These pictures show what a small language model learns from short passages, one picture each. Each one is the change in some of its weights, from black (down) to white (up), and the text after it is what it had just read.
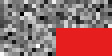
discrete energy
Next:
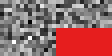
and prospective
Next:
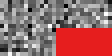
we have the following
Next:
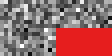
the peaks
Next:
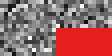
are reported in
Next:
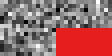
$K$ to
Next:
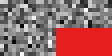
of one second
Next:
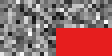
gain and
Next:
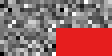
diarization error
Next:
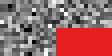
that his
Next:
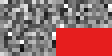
the values of the
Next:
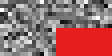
and M.
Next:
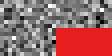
will consider solutions
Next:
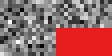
to 6th order
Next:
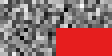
the group of
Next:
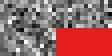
could be formed
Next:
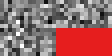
a short
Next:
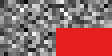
that explains
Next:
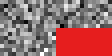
to calculate
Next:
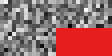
the same spectrum
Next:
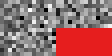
first time indicating
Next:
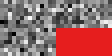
active (and
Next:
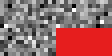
\le l
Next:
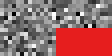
of rules
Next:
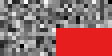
performance varies as
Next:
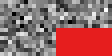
and compare to
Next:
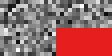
are along the
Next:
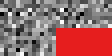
in swarm
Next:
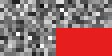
that partially
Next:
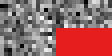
covered by
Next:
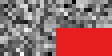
to the problem.
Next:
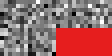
distribution as the
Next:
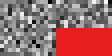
main idea
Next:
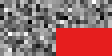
experimental prospects
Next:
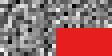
is also a
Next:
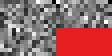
result in some
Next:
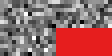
add the
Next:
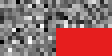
maximal possible number
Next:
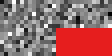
flux quantisation
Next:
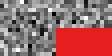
In particular, the
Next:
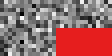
covariant theory
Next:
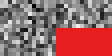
only two of the
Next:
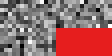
and probability density function
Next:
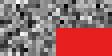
$\ell$ is
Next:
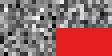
the start of
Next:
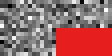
requires us to
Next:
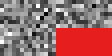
and EE}
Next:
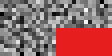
properties of a
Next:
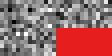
directly to the
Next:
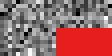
number of electronic
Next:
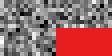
prediction are
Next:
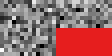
one order of
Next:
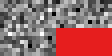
magnetic configuration
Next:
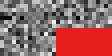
models: the
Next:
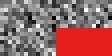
keV, which
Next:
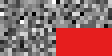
modulates the
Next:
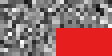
it accurately
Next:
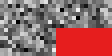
aims of
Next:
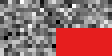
but can be found
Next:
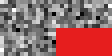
their separations were
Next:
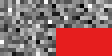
axes are
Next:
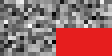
terms of momenta
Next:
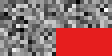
up with the
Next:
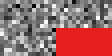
The AMM
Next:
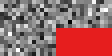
magnitude larger than
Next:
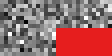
up at energy values
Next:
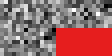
the use of the
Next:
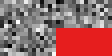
comparison. For
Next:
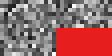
are almost
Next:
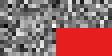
perturbation spectra
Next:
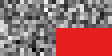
the general cases,
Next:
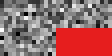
noticed from
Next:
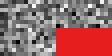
expressed as
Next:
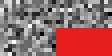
can be used in
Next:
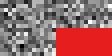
or sources with a
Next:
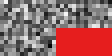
the backlash
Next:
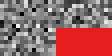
with a magnetic
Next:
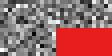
with history
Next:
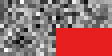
et al., in
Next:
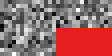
spin networks.
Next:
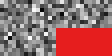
in a most
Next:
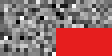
duality to
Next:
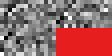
are constant and
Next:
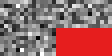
as follows.
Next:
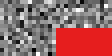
by Oliver
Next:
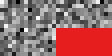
and only the atom
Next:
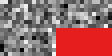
the line integral
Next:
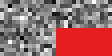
problem for this
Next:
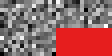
leads to the
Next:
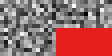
in which we
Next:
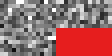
the value measured at
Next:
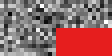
frequency resolution)
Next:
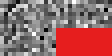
are indicated in
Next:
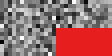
et al.,
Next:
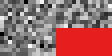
do from below
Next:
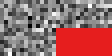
correlators are
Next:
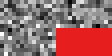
- Use
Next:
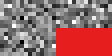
vary. The
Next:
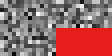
of the two
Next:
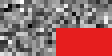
and Gossard
